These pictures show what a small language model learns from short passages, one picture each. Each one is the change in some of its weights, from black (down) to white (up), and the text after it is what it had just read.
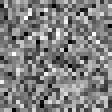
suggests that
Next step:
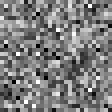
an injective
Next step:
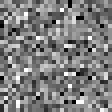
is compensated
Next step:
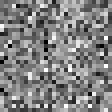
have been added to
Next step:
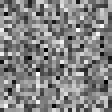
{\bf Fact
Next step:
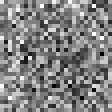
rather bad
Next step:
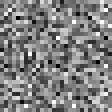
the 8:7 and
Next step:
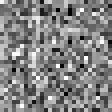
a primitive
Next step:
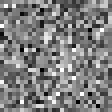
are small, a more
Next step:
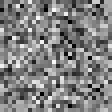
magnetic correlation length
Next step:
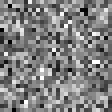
and the root
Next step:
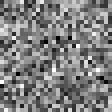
the image of the
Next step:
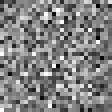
a right jet of
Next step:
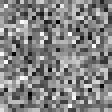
$X$ has
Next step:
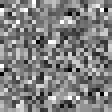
a poor generalization
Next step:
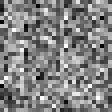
bounded for the
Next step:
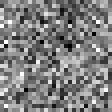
either in terms
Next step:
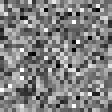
coupled to two
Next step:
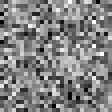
realistic equation of state
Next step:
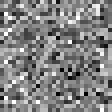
electric fields.
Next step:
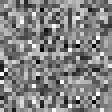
platform for the
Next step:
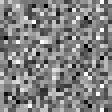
and benefits
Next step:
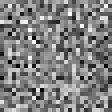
(dots and solid
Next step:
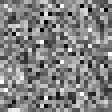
dga $C$
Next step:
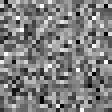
the way $\mu
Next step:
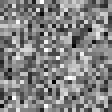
in the current density
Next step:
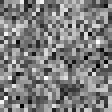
the internal energy,
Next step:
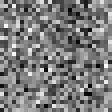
of this particular study.
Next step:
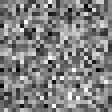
both of the order
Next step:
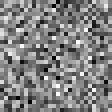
By calculations,
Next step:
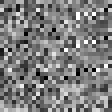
the B-model
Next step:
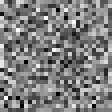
In this section, we
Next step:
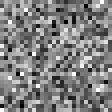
we have neglected
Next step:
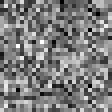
the area of a
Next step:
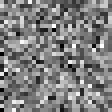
following text for
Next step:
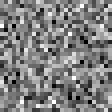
square of a
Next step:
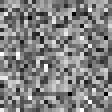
1 and 2, are
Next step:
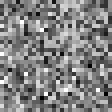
cylinder over
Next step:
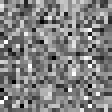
symmetry is,
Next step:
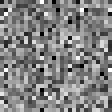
LFV in general
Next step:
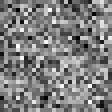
the classical and quantum
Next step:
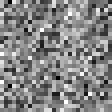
by choosing
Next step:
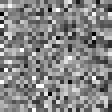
heat equation on
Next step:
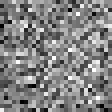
the selection
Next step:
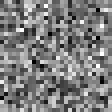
these issues are
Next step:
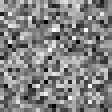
This causes a
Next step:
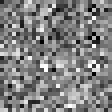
in these areas.
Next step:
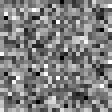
get a feel
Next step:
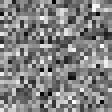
task of
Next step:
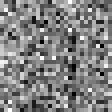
\normalfont For
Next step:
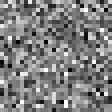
or typically a
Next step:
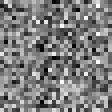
proofs employ
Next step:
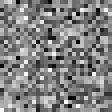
three representative
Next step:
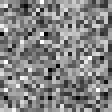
with $q\geq
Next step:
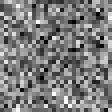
introducing a new parameter
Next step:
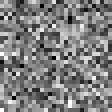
by domains
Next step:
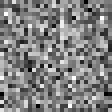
guess for the
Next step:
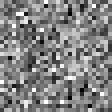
in view of
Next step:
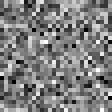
the difference between
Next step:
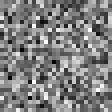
we have that the set
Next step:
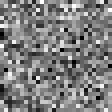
for the total
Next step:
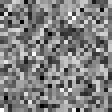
particle, one can
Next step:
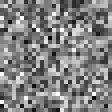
a weighted
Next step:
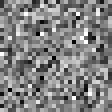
calculated and it has
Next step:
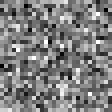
believe that
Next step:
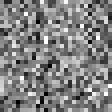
solved. The general
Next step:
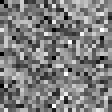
analysing the
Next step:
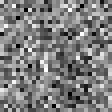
of sound. The
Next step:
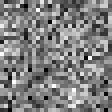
on this introduction
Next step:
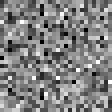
\pi$ with the
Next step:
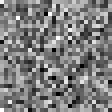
cross sections were
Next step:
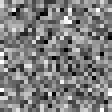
optimal control problem is
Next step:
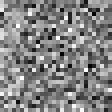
prime number theorem
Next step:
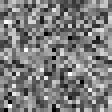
respective regions
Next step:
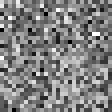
The rod's
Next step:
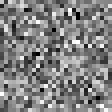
the Higgs
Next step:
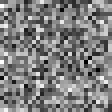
the composition of functions
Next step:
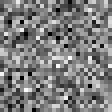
this work, we are
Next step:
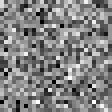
problem in the more general
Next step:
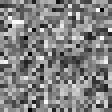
freedom at the
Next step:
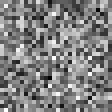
a new type of
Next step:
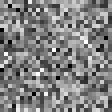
and the covariance
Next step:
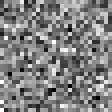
the assumption that the
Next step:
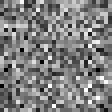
the case of the
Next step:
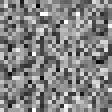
we start with
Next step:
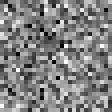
\langle m| V
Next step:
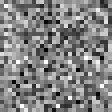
if $D$ is
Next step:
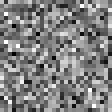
risk measure
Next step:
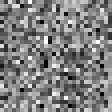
correlation function in
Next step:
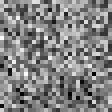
category of algebraic
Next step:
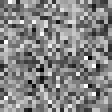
presented in algorithmic
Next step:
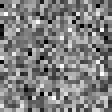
greater the
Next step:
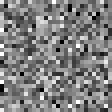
de Fatou
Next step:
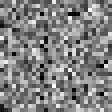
charge separation
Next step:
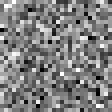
p < \infty$,
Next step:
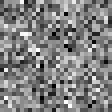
the simulations in the
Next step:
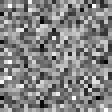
conditions on the functions
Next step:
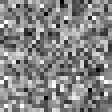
the proper choice of
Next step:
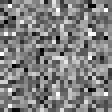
are then interested
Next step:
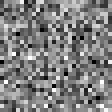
the backward
